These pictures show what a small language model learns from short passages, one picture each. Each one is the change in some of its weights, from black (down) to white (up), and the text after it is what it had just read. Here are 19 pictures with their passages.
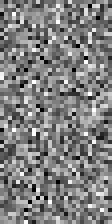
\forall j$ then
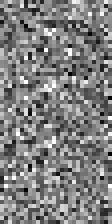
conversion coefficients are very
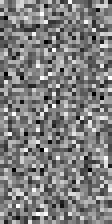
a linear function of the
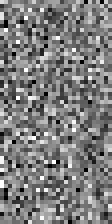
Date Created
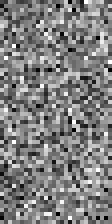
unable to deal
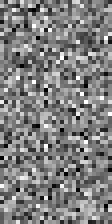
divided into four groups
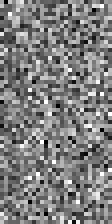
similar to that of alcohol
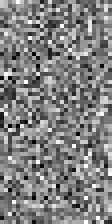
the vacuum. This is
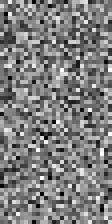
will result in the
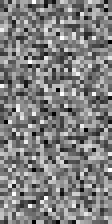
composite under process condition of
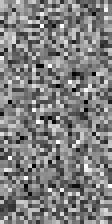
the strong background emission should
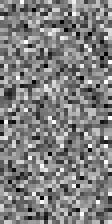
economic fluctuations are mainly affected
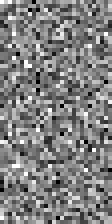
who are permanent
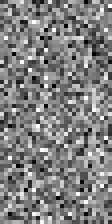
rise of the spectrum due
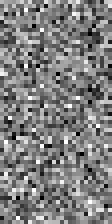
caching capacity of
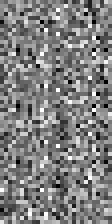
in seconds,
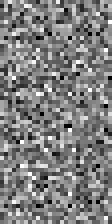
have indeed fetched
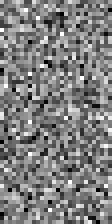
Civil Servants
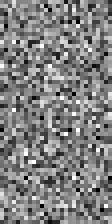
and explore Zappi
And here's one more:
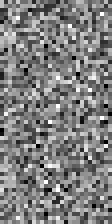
because we reach the edge
